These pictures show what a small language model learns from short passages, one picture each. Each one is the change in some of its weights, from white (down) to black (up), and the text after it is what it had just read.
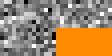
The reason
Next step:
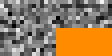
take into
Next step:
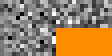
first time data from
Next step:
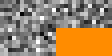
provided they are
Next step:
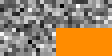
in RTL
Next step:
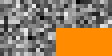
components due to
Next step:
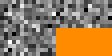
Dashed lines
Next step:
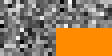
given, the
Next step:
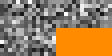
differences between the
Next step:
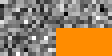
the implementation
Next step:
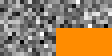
interaction of
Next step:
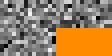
where one may
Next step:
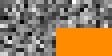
elsewhere in
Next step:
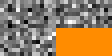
edges to their
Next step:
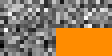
terms of the
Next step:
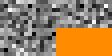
would place the
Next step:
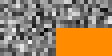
data there are a
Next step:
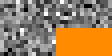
representation of the
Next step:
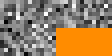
included in the
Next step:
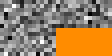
chemical evolution
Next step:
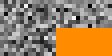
wall network could
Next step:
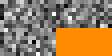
above the zero point
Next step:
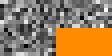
the true
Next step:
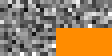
dispersion of
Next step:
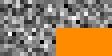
prediction for
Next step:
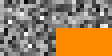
at LHC
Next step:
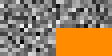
the parameter range
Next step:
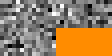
$\bar q
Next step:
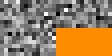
be used for
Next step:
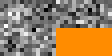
a charged
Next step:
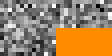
two parts:
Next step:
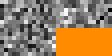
the scaling
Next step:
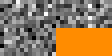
similar to the
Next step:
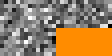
separation will be
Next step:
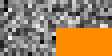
estimated by
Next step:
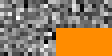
minimized energy
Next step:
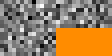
the experimental
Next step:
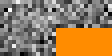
emitted by
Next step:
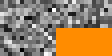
first term in
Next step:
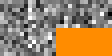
of analysis, which
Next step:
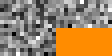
shape and
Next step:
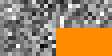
show passive
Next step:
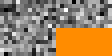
LB increases
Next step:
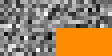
an electron,
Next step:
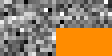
The curve of
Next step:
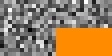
across the
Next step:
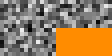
by taking the
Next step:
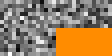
started, the
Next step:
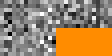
one of the following
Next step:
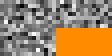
using genetic
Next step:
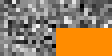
see that it only
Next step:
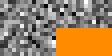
uses a
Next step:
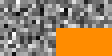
propose a
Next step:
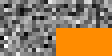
only evolve
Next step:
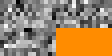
distribution. The
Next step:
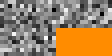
Finally we
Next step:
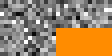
adaptive solution
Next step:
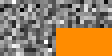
and is characterized
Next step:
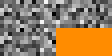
the singularity
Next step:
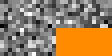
stability of
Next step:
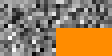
the medium
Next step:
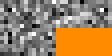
Therefore, we
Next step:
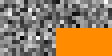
and exactly
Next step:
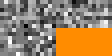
from and analyze
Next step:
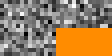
types of
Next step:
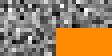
checking that
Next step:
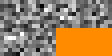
to compare its
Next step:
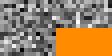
and pair
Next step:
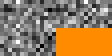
effects increase with
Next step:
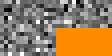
size increases,
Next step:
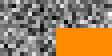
not a good
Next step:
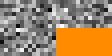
$V$ is
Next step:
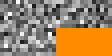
the general setting
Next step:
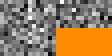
of the critical
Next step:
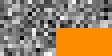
functions transform in
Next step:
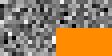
the very low value
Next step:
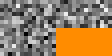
mechanism in the
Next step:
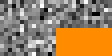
precision of
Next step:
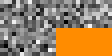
power of each
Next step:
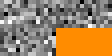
For a sample
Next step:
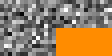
important corrections in
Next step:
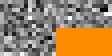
of $K$
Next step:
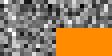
find the exact
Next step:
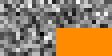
to rarer
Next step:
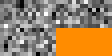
spin moment.
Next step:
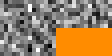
data processing
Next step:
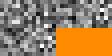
features in the
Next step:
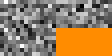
are from the
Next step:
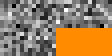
and ion
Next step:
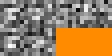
and we take
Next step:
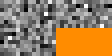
be activated
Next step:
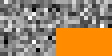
approach (left)
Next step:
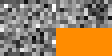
a neat
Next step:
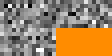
inversion In
